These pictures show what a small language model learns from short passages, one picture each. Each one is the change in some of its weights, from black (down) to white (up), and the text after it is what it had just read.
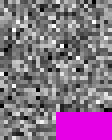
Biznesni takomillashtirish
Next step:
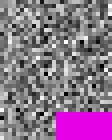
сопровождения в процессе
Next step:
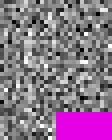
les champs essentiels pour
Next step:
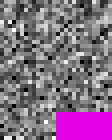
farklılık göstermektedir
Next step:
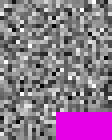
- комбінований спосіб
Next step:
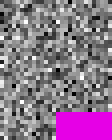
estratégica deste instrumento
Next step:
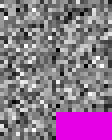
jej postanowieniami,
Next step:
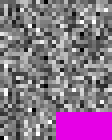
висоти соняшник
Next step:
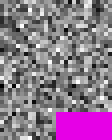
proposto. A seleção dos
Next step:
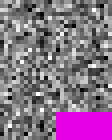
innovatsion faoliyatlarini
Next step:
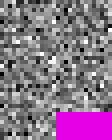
يكتب رئيس
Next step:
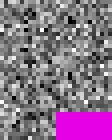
darajada yoki bir xil
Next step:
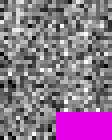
ces trois espèces soit
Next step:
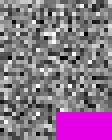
The notion of the thing is a
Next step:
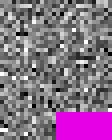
comunes, manteniendo un
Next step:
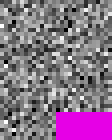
проникновение растворителя и
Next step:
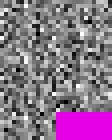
admin dapat menentukan bobot
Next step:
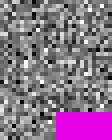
уопште била је
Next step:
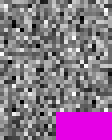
и принимать своевременные
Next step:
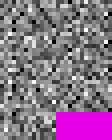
المالية في ليبيا
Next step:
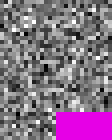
мулк устуворлиги
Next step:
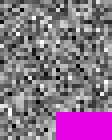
tarixiy meros, yaratish
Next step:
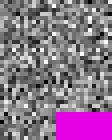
de rente berekenen. Tot
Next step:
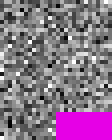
pendidikan berkualitas untuk
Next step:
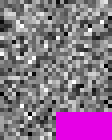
l'Île d'Ouessant
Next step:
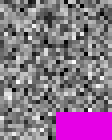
қатламлардан иборат
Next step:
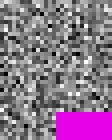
criação passou diversos
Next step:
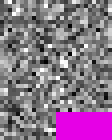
не преступного... В основе
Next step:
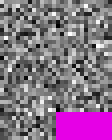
boshqa majburiyatlar bilan
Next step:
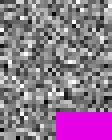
city of Tashkent, Amir
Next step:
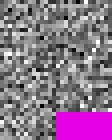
a un profundo rechazo por
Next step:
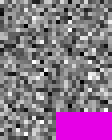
других отраслях.
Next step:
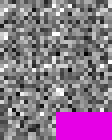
процесс обучения такие
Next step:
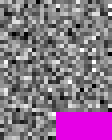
присылали в ГКНТ
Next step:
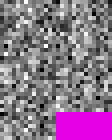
junto a los versos, que
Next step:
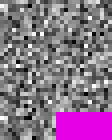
в свою очередь,
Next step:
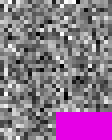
hokimlik. Rahbarga
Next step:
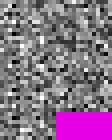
людей должна быть
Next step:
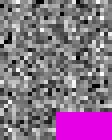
memiliki ketrampilan
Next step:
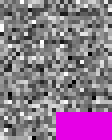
perayaan dan peringatan hari
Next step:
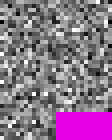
танқислиги кеча
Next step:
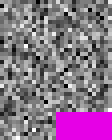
EBA Publications, London.
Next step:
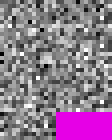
Dios, pero se rechaza,
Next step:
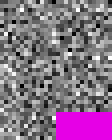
rivojlanishning maksadli
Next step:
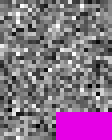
proces tegen de bekendste
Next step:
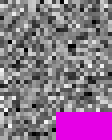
à importância do autor por ele
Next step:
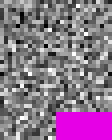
moment de theorieën van
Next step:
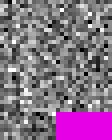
por conflictos armados en
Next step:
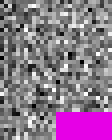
inspecteur een en ander, gelet
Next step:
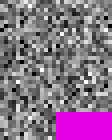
concernant notamment les temps de
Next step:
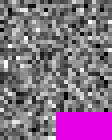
тяжкості хронічного
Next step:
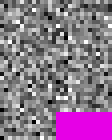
não causar dano a civis
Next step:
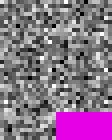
ikkita asosiy uslub –
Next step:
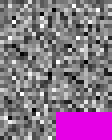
по (нео)лібералізму
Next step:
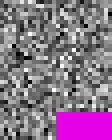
arhitekture EMC2
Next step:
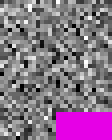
parla di una delle due che si
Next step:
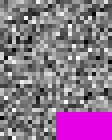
pemeliharaan yang cenderung
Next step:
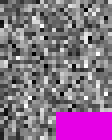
никоҳ оқшомида
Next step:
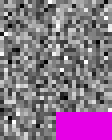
und die daraus resultierenden
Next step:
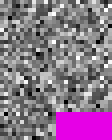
qatorida qabul qilinadi.
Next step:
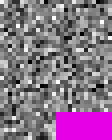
на її повноваження у
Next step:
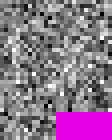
давлатлар билан ҳам
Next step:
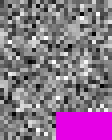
desejado. - Números de
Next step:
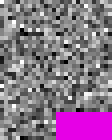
caso del patrimonio
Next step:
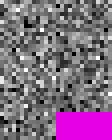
Bu şarkıdaki gösterge
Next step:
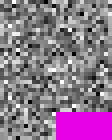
va aqliy rivojiga bevosita
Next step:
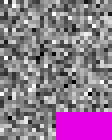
di consegna prescelta.
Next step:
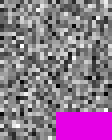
imagens da guerra percebeu
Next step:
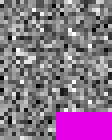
keng yo'l ochib
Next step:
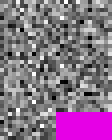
dans la réalité, ce n'est pas
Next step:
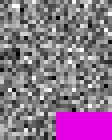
une partie de l'enquête
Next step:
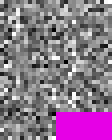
at risk of bleeding that
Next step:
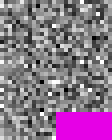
ist auch wichtig für sie. -
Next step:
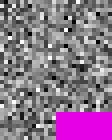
de acontecimentos plásticos
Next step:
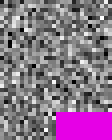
Concrete Preparation 2 2.
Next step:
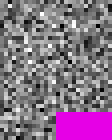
Identität als Mentor:in der
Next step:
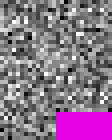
rumenim krogcem),
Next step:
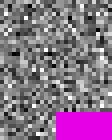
Тендрівської коси
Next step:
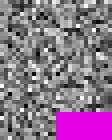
pero eso no está reñido con
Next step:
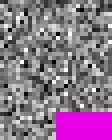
0,05). No se encontró una
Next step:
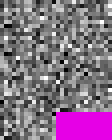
Необходимо еще раз
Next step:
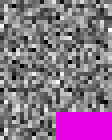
ҳам қўлланилади.
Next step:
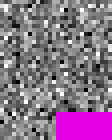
и учителя в образовательном
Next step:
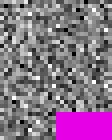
também se apresentam como elementos
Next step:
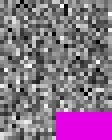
ta yangi sanoat zonalarini
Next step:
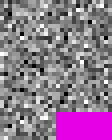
năng lực chung
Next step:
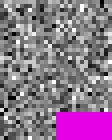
автором был собран еще
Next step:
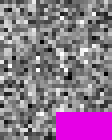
de ouvir, tanto o professor como
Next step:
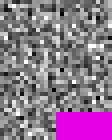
участков. Рис. 1.
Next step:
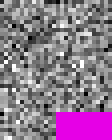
privada, mas se a tentativa
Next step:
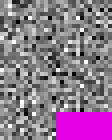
da parceria e colaboração, para
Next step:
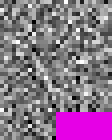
una tabla comparativa entre un
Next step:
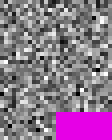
судей и адвокатов
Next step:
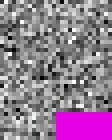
de lado a circunstância
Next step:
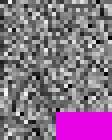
маълумотлар базаси
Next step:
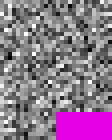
nümunələri -
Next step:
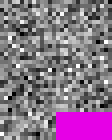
de ensino, compreendendo o
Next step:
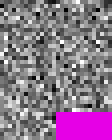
fondements des tentatives de
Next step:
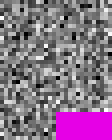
und in Grossbritannien
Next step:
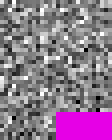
safety in the elimination of
